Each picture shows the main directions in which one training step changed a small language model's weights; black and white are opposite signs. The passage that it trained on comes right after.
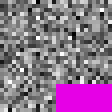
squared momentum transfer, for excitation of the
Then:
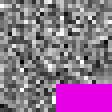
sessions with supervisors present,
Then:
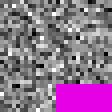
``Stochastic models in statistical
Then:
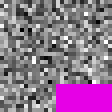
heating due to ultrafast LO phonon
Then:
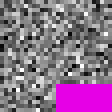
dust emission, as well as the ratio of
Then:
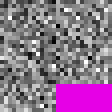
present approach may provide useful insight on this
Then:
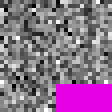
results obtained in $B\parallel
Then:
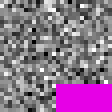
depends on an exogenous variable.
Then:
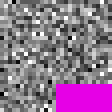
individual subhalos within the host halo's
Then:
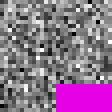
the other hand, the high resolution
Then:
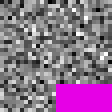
of bubbling fluidized
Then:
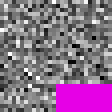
thickness and their complex refractive
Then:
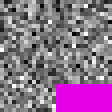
been computed. Our best estimates in the
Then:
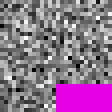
corresponding $N_c$ power suppression
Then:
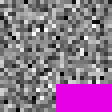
d \gyR + \frac{\partial
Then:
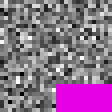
doped with Sn.[14]
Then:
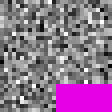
sorting 2\,G records
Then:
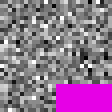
point along the shooting path.
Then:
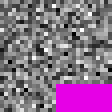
be removed from the population. On the other
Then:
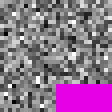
respectively. For these spectra, we applied a
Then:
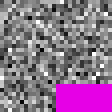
examine how this interplay informs both
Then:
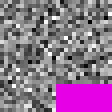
making recommendations in a given context.
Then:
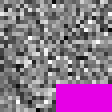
to a decrease of electrostatic and hydrodynamic
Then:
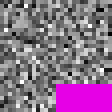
partition function. We take periodic boundary conditions
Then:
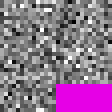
pion momentum onto a plane perpendicular to the
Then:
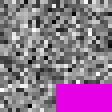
particles} \label{radiation}
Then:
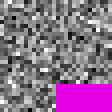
centrifugal forces. Now
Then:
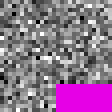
located ``neighboring'' identical vortices is
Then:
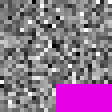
\eqref{eq_16}, and find
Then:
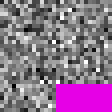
\end{array}\right.$ This result
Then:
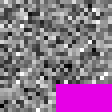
alter logs previous to the
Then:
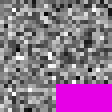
were run. Marking (s) means
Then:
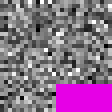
This also translates to substantially higher objective image
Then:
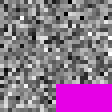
may publish papers in the same
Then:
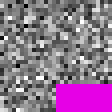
of $R^N_H$ is
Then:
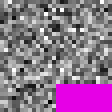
to observe the oscillation pattern. Therefore, new
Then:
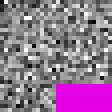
related quantities enter into the charges defined by
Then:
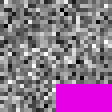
we assume it is insufficient to establish
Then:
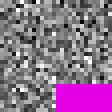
that are faster than 35 mph. A
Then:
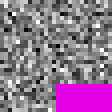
dimensionality reduction technques that cannot be used
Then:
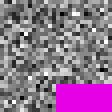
curve. If a reasonable initial model reflecting
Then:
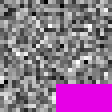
new speckle pattern with speckle
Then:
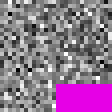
(one based on the impact parameter of the
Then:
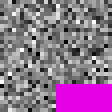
or (\ref{cont}). We integrate
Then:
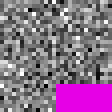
the percent polarization (P) and
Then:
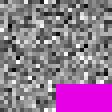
has to carry out an integration over the
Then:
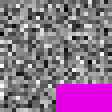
measurements of dependence of the wire crystal
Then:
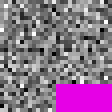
obtain the final differential and integral fluxes in observational
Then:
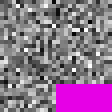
Tor) and receiving
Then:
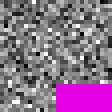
the peculiar shapes of
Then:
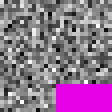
invokes the divergence theorem on
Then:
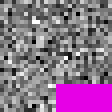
expected (as supported by strong evidence) to
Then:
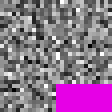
only if it is true that confinement
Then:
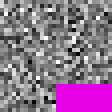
string. \begin{table}[h!]
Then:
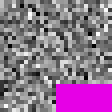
for detailed analysis. The LLM's evaluations
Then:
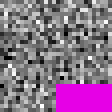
the other systems, and the systems remain nearly
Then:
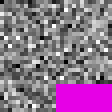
of transverse momenta and is determined by the boundary
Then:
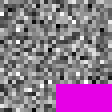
the reference mode $k_*$ at the
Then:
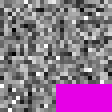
of a gene was defined as the total
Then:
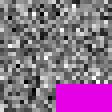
in this paper and make some comments on
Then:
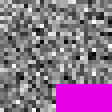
Here, $\phi_{\alpha}$ or
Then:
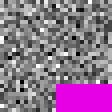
remains. A careful consideration of equivalence classes
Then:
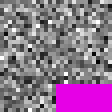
account for this, we use the largest
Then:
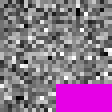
The general relativity predicts black holes and expanding
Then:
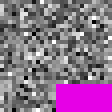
Avalanches } The main difference between
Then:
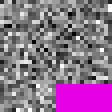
The corresponding face-centered
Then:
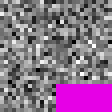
phase transition to quantum degeneracy. For a
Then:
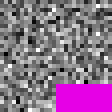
kinematical invariants \begin{equation}
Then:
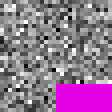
is therefore the ground state of the system.
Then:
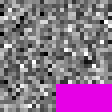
Michael\\ Theoretical Physics
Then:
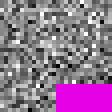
frame. Thus, the leptons can
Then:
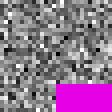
numerically with $a$ from the boundary condition
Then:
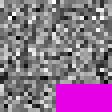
of coordination required. A summary of the
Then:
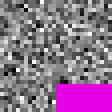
V_i$ as otherwise there would be
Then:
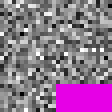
An issue which is perhaps more critical is
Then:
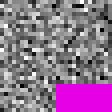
synthesized, each preserving the
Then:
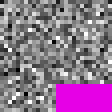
and the baryonic content of each
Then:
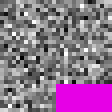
are to be described in terms of { observables
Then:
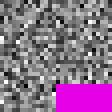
Vectors} Existing datasets assume the
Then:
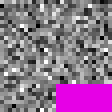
those from SNO.) Finally,
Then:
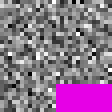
crucial difficulty in X-ray diffraction
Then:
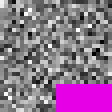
pole properties at this mass are larger,
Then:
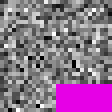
the pickup loops, the
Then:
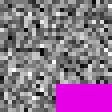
This takes into account both the behaviour of the
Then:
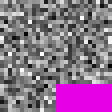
an added phase shift to the incident structured
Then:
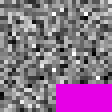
deduced from direct search at LEP
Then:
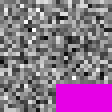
polarization profile of optical skyrmion
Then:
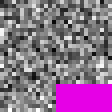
the spectra of over 600 stars. The
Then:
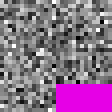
is difficult in other implementations. The unique
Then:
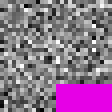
Our installation and commissioning plan
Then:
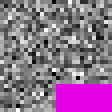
features and performs better in applications. In
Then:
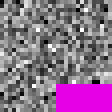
showing elemental-selective magnetization curves
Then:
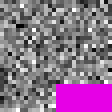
measurable quantities? A natural candidate is
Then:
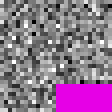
\ref{tab.Al}, for
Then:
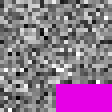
system of two equations, which permits to
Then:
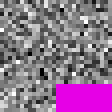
be diffusion controlled. Decreasing the
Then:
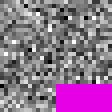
Rather we do see the signature of the
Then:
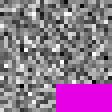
we will run $5$ instances and
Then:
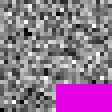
to a Heliocentric
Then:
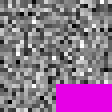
at a larger distance (for example, to
